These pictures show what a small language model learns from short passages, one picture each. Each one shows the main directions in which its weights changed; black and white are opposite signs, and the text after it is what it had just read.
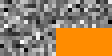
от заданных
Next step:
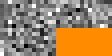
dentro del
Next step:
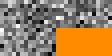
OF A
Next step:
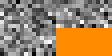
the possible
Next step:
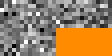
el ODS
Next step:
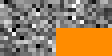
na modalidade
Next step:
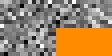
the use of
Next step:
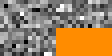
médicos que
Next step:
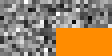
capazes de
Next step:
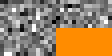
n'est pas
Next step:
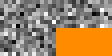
The contribution
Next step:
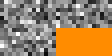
die het
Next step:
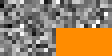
il coronamento
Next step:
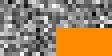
va bozor
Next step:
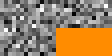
de acero,
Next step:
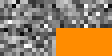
del entorno
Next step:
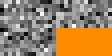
aves está
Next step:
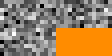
prasat v
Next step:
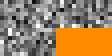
how national
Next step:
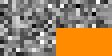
Hal ini
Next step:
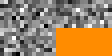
ways and
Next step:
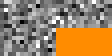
активність у
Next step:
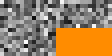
dars va
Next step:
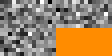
en clase
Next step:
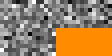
va ularni
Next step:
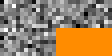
à Internet
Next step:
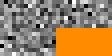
in tal van
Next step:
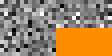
bu sohada
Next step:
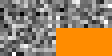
que permite
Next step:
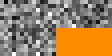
A II -
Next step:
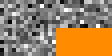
gene in
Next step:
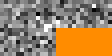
Chance de
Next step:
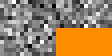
en torno
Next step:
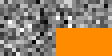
nostru a
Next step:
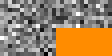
em outras
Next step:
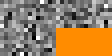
positif dan
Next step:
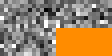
wijze op
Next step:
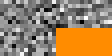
ва улардан
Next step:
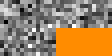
medida en las
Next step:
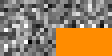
A preparação
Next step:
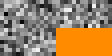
pez de la
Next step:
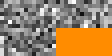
Bâ »
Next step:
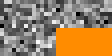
боль 7
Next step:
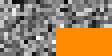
«tur» va
